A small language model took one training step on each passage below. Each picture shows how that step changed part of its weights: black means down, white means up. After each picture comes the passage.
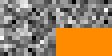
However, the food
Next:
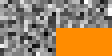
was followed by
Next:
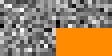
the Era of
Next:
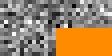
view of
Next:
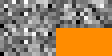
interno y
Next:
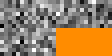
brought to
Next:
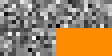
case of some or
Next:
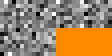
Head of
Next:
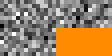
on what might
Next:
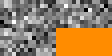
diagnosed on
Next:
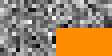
leads the world
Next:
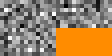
4. Род
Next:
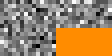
as follows:
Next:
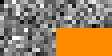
du prix du
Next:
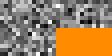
Table S2:
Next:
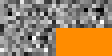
from the business
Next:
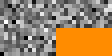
with medium
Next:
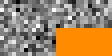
of combating and
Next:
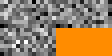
on logs
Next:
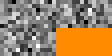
and social communication
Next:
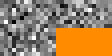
care hospital
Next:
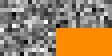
father is
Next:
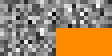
biology related
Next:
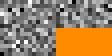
on your personal
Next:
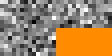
tests with no
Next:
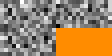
standard error of
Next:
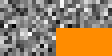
score is
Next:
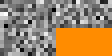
the prices of
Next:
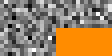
that if the distribution
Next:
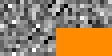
la Federación
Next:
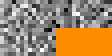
technologies into the
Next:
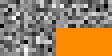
for financial market
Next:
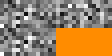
principles of
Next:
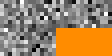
the various algorithms
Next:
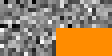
& Anand,
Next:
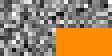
- review &
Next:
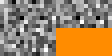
take in the
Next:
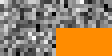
Pack Metal
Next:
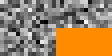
patrol. There
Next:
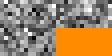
after CASI
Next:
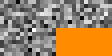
= partial
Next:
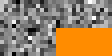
in plaats
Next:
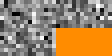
a rich
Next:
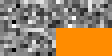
trabajo es
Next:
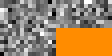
arid and
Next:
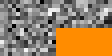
investigation is
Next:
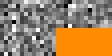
é possível
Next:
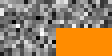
a fully
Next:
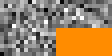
rather, an
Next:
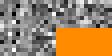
gráficas y
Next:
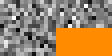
of the elements
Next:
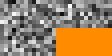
impacts and health
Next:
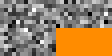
The gel was
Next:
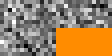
messages are
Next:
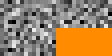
dense and
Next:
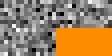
para fazer
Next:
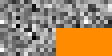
current increasing. As
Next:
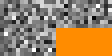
la economía global
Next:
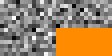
of contacts between
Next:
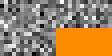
help raise
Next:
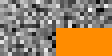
within the system.
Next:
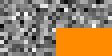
at risk,
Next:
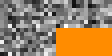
consequences of
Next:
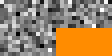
saja yang
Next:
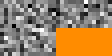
sinfiy yondashuv
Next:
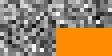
will be enhanced
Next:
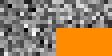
will be held
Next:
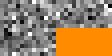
el curso
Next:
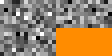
and gas
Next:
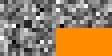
women. The
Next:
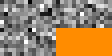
yetkazish kabi
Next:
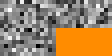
bu tarzda
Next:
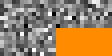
to react
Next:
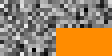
number of these patients
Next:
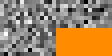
the resources as
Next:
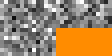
The temperature range of
